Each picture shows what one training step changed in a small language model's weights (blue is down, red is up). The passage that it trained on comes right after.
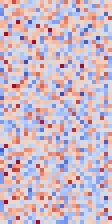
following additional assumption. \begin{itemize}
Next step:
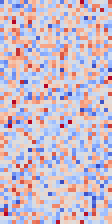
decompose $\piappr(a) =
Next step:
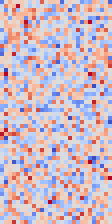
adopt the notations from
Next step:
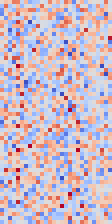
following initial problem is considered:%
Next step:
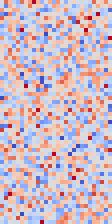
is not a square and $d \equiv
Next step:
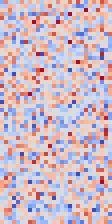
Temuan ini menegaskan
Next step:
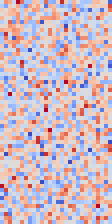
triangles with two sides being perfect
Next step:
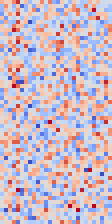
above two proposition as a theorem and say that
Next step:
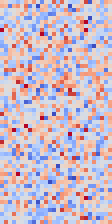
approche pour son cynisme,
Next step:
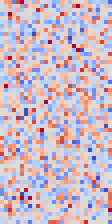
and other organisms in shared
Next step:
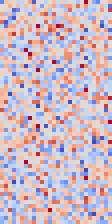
no leito 1. Luiza
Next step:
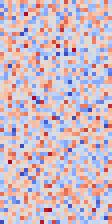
on $X'$. The effect of a
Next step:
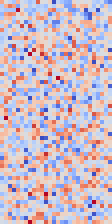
boshqarish masalasiga
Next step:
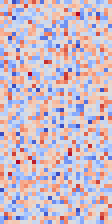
бор. Диспансер
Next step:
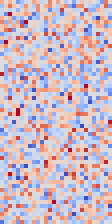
41, is negative. On the other
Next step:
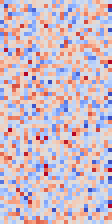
classical \emph{Fredholm
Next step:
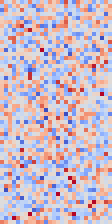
sobre la diferencia que existe entre
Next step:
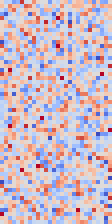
identify factors influencing
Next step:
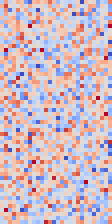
alfabetización digital
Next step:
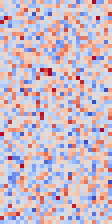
del aprendizaje recibido
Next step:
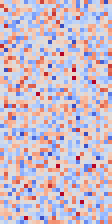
scale-invariant, that is
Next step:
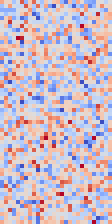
Reformation / Bd. 1 und 2
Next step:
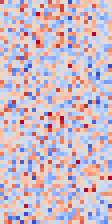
zoologik terminologiya
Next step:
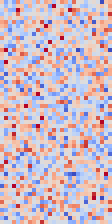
$(r,s)$-Stirling numbers
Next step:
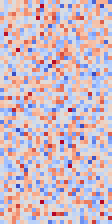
relaxing our notion of equivalence.
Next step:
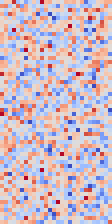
mito, destaca-se, para
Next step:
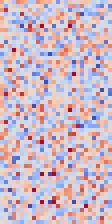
a realização de procedimentos da
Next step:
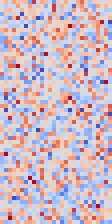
$G_{\delta}$ is compact. In
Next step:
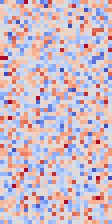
Ferangiz Himmatillo
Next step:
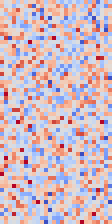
peyzaj tasarımı,
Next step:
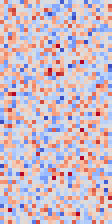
auraient pu revaloriser
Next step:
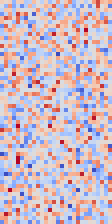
turns out to be a binary
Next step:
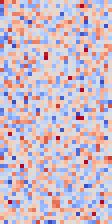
get $c_1\approx
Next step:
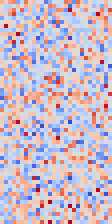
$W_{\go,i}$ is obtained from
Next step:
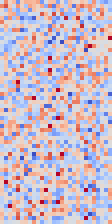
ample scope for free discussion after
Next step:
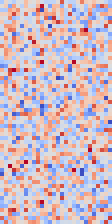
is less striking. However,
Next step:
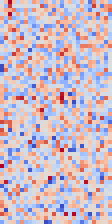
easily see that there exists a vertex
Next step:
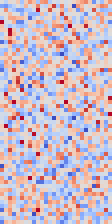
such that $B(\bZ^d)
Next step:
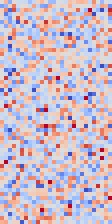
Perlu diketahui bahwa
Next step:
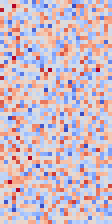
representations related to the Grassmanian
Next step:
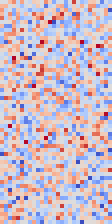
\qed \end{lemma}
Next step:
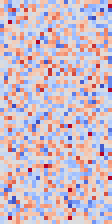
Le opinioni espresse in
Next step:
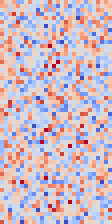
semistable reduction if and only if
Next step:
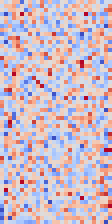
zur Erarbeitung der
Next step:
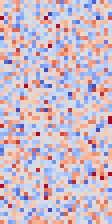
can apply the Seifert-Van
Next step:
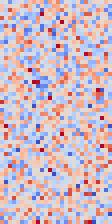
be represented in coefficient-dependent
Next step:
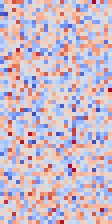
defining the involution $\sigma$ for arbitrary
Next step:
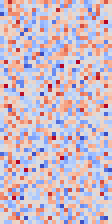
in this paper, then the composition operation
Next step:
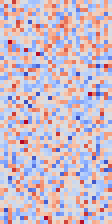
variable in $\mathcal{V}_j$ of
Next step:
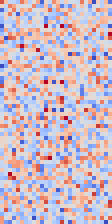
erishishgandan so‘ng
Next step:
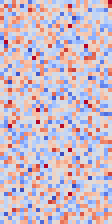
formula, \emph{Rend.
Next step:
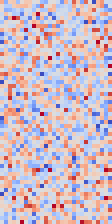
also that $\ima \bsmat H
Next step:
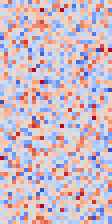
that there exist doubly periodic
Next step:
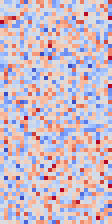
y las costumbres se
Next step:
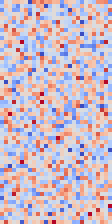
that the} load disturbance
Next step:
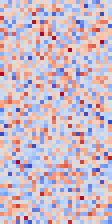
honeycomb will consist of a
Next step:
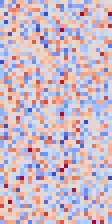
However, to the best of our knowledge
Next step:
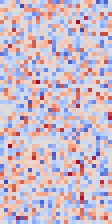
–aprendizagem por meio
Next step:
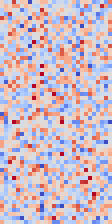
\end{multline} (which is
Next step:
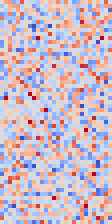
$\mu$ the natural number $t.$ If
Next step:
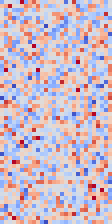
base. El efecto en
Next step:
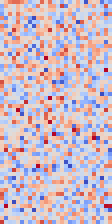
closure system $(V,\mathcal{Q})$
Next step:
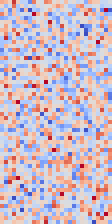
\otimes_R G)$ is integrally
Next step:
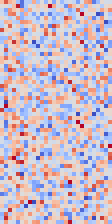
HHK, Wang S,
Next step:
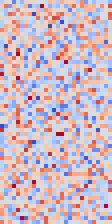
diagrams representing the same knot
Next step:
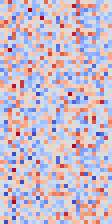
$\xi'_{\mu}$ are eigenvectors
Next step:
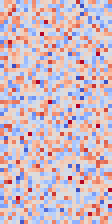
load forecasting accuracy
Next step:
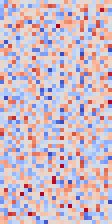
энергию. Именно в
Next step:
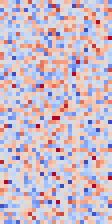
de janeiro de 2013**.
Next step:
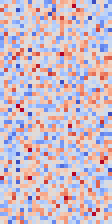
и изменение мира в
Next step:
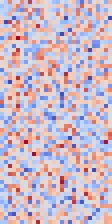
homomorphisms which are $G$-invariant.
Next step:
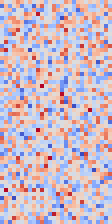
Assume finally that the three sequences
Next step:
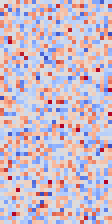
pikirinshe, turizm
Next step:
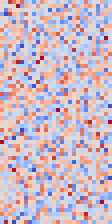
if, for every continuous linear real-valued
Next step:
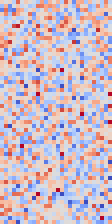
rivojlantirish. Pedagogika va
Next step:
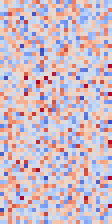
is not in general uniformly equivalent to any of
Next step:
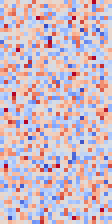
already resolved the first two
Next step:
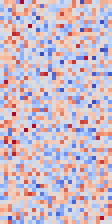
STROPARO, T.
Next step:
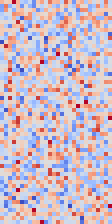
does not occur in the image of
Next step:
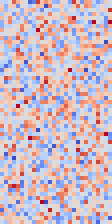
on objects. Using basic linear algebra
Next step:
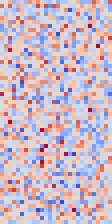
sporofit avlod
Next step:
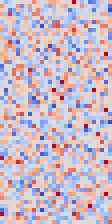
der den Teufel in Gestalt
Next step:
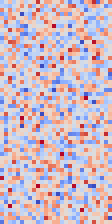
by Heath-Brown
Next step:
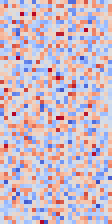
een voortgezette
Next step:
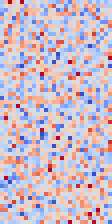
and $d_k$-eigenspace
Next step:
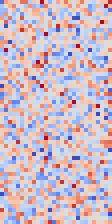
[} \newcommand{\cfff}{\bigg
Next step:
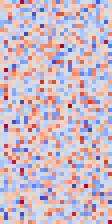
modi di scrivere la
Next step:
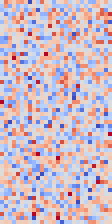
vector $\bfbeta_i \in
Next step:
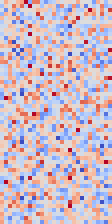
$ \qb $. In Cartesian
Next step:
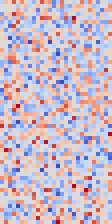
the fact that $ur_Y(u)$
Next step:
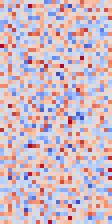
o'zaro bog'lash
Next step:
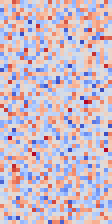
bound for $s=n$, we get
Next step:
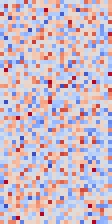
surfactants containing sodium
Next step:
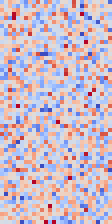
$D$ as a scheme. Thus
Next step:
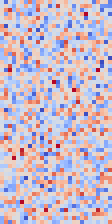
do medicamento contra diabetes e
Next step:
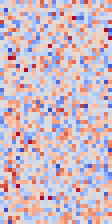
the claim. Observe that
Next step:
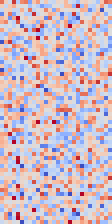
\xi \eqs \gamma \xi
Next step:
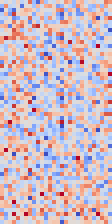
педагогами, як в
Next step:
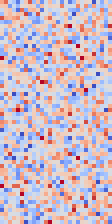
marranes vitamin V2
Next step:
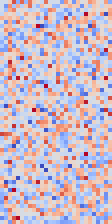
$D$ in such a way that the
